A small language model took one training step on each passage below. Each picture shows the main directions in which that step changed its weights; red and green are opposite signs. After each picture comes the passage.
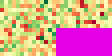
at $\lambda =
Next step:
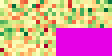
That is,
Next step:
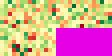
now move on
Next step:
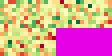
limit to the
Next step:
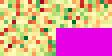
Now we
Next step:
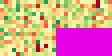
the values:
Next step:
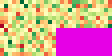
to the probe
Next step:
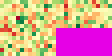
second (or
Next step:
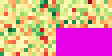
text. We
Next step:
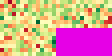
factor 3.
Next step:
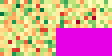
DCN method
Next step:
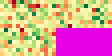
be derived
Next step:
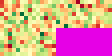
system, when the
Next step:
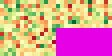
the curvature
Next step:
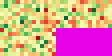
scalar product and
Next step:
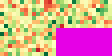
\hline 5 &
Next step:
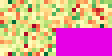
units and
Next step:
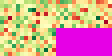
real scalar
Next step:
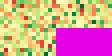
to construct
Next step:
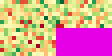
were evaluated
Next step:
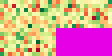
z)$ as
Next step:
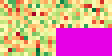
be the set of
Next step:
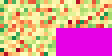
evaluated as
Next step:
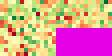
any honest
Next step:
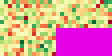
does not lead to
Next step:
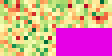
the two results
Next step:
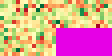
As shown, the
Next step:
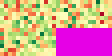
the curves
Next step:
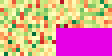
and $B$
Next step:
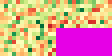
showing that
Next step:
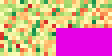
and subsets
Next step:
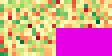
near the right
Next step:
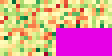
can express
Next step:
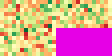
but that did
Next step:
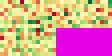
sequel we
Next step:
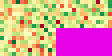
were roughly
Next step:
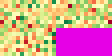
of formic
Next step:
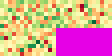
by a regular
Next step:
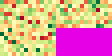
that appears
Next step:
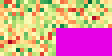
A more realistic
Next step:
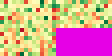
higher than the
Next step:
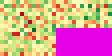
at a rate of
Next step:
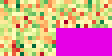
the measurement,
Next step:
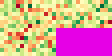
factors such as
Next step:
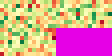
of the Free
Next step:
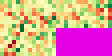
better than
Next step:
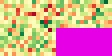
\ y\in
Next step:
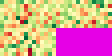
estimated from the
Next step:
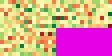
rate in all
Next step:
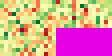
which knowing
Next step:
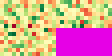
any mount
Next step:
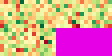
are expected to
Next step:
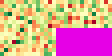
that takes one
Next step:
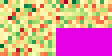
the recently
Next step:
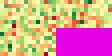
initialized with the
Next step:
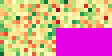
from the distance
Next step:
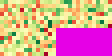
then we would need
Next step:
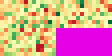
\in \cal
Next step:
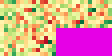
realization $ S
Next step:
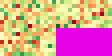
of $N$
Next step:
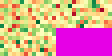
uses an
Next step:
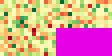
equivalent electrical
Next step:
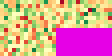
the function is
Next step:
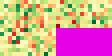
is the flux
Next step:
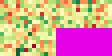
the same label
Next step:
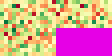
in depth
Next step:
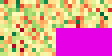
the method based on
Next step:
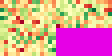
match within
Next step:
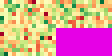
the indium
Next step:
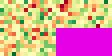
This subjective
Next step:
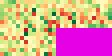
positive integer.
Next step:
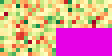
operators as
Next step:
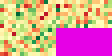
longer proof
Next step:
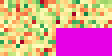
The Theorem is now
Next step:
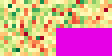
\, d\sigma
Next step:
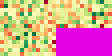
field $F$
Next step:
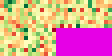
For example, to
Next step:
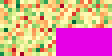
the charge
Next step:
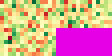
C$ such that
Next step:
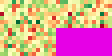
evolves into
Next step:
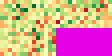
past of
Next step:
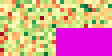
to similarly
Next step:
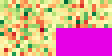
is differentiable
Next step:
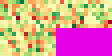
defines a
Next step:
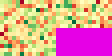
may become
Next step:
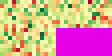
z$ in
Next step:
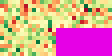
those who
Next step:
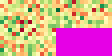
relation of
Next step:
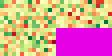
with respect to some
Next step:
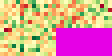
been detected through
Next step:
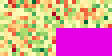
some functions is not
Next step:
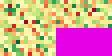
A remarkable
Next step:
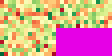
that \ $\tau
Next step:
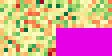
we may assume that
